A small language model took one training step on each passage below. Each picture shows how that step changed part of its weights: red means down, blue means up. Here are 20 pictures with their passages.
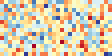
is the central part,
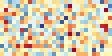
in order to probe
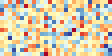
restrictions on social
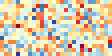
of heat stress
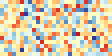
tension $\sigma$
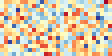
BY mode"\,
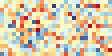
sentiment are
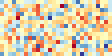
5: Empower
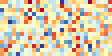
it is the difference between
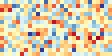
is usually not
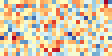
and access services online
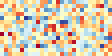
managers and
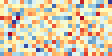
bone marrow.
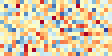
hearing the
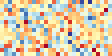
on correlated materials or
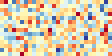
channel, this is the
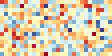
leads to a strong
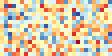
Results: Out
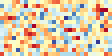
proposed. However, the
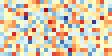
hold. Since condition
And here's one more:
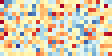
was confirmed via
